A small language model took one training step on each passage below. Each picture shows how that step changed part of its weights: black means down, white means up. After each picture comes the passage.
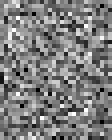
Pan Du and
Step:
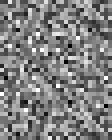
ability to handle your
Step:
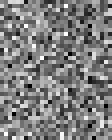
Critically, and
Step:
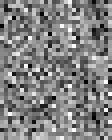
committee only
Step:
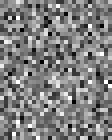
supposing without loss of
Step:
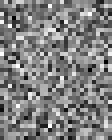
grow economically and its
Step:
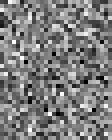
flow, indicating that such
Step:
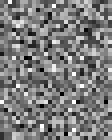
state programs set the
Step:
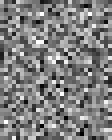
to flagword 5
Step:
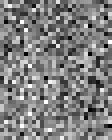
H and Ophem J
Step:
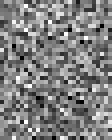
beautiful design
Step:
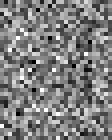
vulnerable areas, requires
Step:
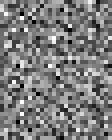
unlikely that the
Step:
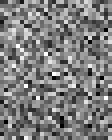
that the N/Z ratio
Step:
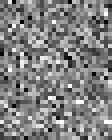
to the sun. The
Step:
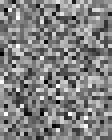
with the 2-Point
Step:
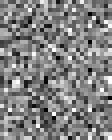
Two large collections
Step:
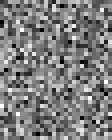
present a new regularization method
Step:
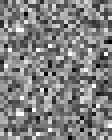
Shannon sampling
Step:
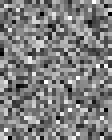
in the grave.
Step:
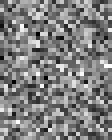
to new technologies and
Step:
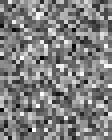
to local loads.
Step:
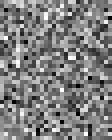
generated by the CKM
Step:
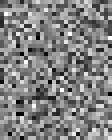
there is no skin at
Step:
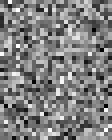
and adverse impact on human
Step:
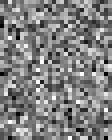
in Asia,
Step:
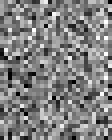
K intake and
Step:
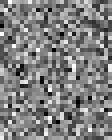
from different sources as in the
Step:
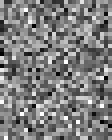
the fact that healthy
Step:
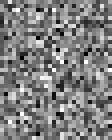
and written informed
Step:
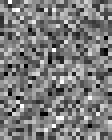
and $t+\tau$
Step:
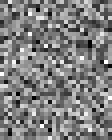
is the attractive interaction
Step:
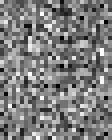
rice quality, amount of
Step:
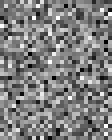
$U$ formalism.
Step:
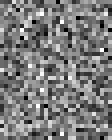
ever calls me
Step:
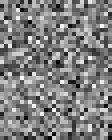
value the greater flame
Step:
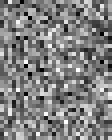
be explored in future
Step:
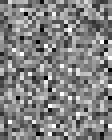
density field with a Gaussian of
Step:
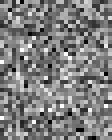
outside of class. This
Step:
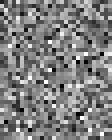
consistent with scattered
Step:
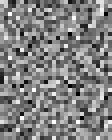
of Anatomy,
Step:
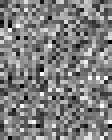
using ID mapping
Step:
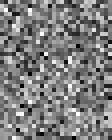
affirm that both strategies
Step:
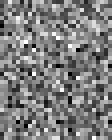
other people. As shown in
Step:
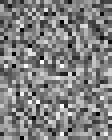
only for very short basis
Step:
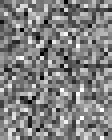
picture is found to
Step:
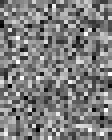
the LEB and
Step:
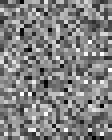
that for gauge invariant
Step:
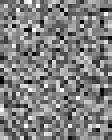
the true one (since
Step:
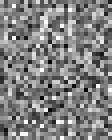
sector eigenspace
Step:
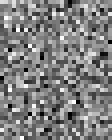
above re-assignment
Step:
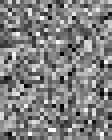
– virtually every
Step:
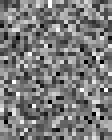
$\langle k \rangle
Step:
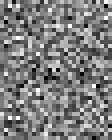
selection relaying strategy
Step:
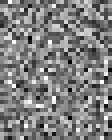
flow is one for which the
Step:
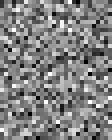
hypotheses, and with events
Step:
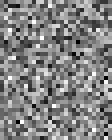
$z$ be a
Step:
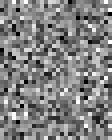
Reading off the coefficient
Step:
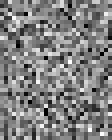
individual components of the IP
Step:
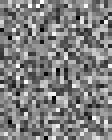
216 members of
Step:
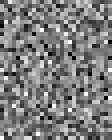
of the visual pathway
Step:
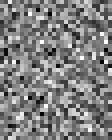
is the objective function,
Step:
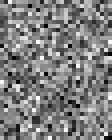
distribution is coincident with
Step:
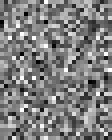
Security Studies
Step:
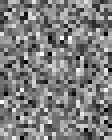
percentage wound contraction
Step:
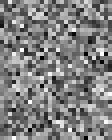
to be expended to achieve
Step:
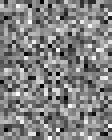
frequencies and the time
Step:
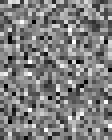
spectrum of solutions in any study
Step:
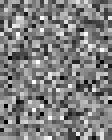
derived using GALFIT
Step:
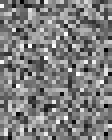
however, no effect of
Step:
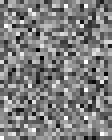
\mathbf{I} +
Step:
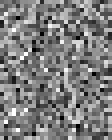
The research results show that
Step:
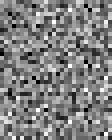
the study of maser emission
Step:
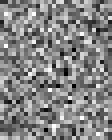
Politics domain have some
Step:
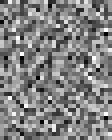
difficult when the middle
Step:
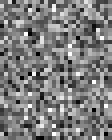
process. Based on our
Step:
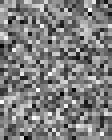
considered, and the latter
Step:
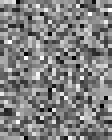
your product? (using
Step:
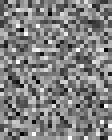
we observe a maximum and
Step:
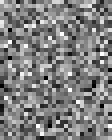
a higher central spin of size
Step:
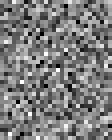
calculations, differs from the
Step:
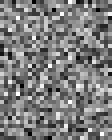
for all GMCs
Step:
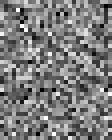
coefficients as is shown in
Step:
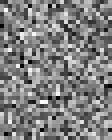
divisions are specific in that
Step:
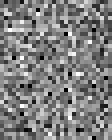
computation. However, it
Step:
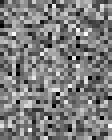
the corresponding force of 157
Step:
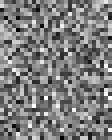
exists a vertex
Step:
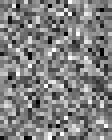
comes from this Letter
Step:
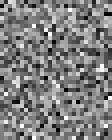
Younger generations
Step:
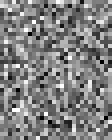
models and are evaluated using
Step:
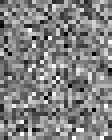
the linear response behavior. When
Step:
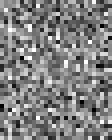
Over Variables Figure
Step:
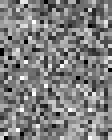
phases for pure and
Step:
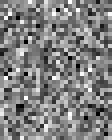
image retrieval
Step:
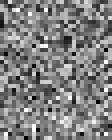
and family stability are the
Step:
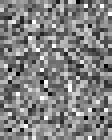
dataset in RGB,
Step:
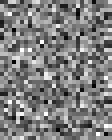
appear, but at the
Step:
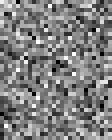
a negligible contribution
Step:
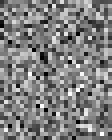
the driving-field
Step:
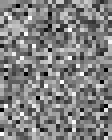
branch support value above
